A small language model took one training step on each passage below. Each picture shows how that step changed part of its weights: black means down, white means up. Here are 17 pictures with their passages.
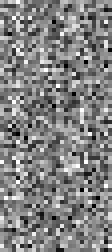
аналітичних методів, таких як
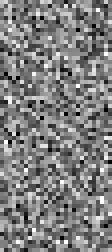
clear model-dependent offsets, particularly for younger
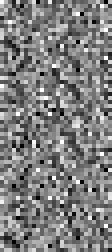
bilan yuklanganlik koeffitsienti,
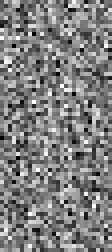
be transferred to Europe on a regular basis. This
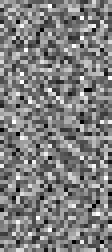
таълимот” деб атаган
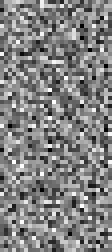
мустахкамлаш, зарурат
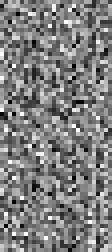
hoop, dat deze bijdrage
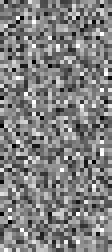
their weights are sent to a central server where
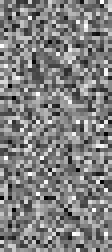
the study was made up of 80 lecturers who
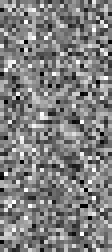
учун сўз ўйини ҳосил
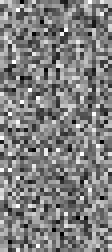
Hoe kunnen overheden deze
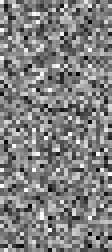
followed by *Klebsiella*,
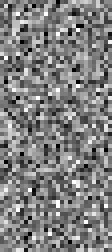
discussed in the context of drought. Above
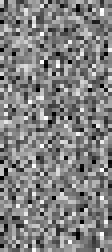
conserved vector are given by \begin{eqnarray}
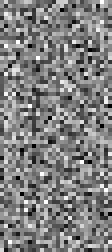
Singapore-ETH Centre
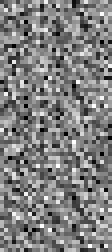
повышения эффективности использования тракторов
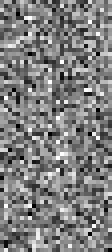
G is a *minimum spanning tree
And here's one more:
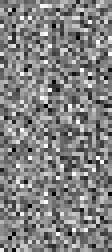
маҳаллий давлат
